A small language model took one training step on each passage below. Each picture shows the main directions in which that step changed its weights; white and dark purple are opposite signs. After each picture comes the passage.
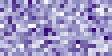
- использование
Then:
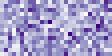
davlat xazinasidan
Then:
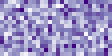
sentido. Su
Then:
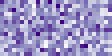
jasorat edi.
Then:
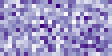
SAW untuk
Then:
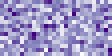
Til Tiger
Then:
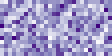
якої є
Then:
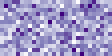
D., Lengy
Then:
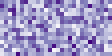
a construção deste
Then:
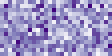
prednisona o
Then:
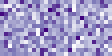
de divorțuri
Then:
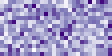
Il ressort,
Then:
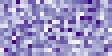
kuni qalin
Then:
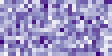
período e
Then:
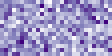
universiteti 5.
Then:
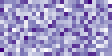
da NT da
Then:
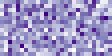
de cabelo e
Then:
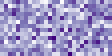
15 Équateur
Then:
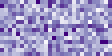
actividad física
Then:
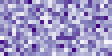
raqamli texnologiyalardan
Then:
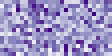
o gestor e
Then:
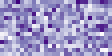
la migración
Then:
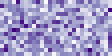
Eignung zur
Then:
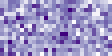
La collecte des
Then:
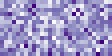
savoir. [En
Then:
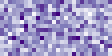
que antecedem
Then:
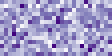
tillarining birortasida
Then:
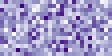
izlash lozim:
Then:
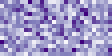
aprender, organizar
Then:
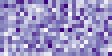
et la qualité du
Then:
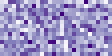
qurish mumkin
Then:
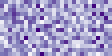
op ICT dan
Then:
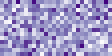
uch guruhga
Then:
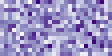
bu noyob
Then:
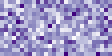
zomer 25%
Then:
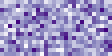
el sistema legal de
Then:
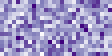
korxonalar va
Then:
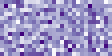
S., Eick,
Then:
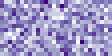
populația cu
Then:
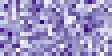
va jonli
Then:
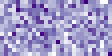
o grupo de
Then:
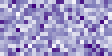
com os alunos
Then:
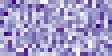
soberanía y
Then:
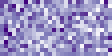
on the personal
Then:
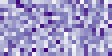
colección de
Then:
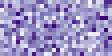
gel untuk metode
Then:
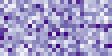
pode trazer muitos
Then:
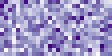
a orientação dos
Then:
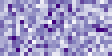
en tiempos de
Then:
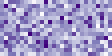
University Higher
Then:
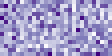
de la Reforma
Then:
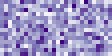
en *A Nosa
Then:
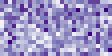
и стены на
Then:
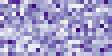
CADETS IN
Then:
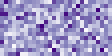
een last op te
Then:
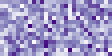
millones de
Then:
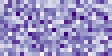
na Figura
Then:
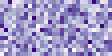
говорении с
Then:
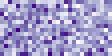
un ligero
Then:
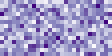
personal devine un
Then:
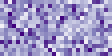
стрес та
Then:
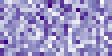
oshirishga nazariy va
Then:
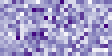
o requisito
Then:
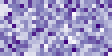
наукових праць
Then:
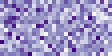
у которых была
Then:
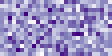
ocorre por
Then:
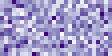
the main negative
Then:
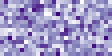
waarop dit
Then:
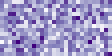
problema de aprendizaje
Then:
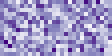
ega qilish, kasb
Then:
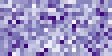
sinflarda matematika
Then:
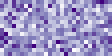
педагогических наук
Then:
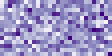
profissional tem
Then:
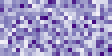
biri hisoblanmoqda.
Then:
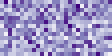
обмена в
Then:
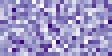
ustida ilmiy
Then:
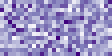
или город
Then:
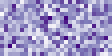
за степень
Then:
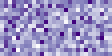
малих і
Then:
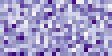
yuzasida hamma
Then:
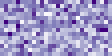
of professional training
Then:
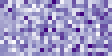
fundamental en la
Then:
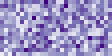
à la culture
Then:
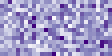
У випадку
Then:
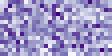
que atua com
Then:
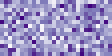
Befragung von
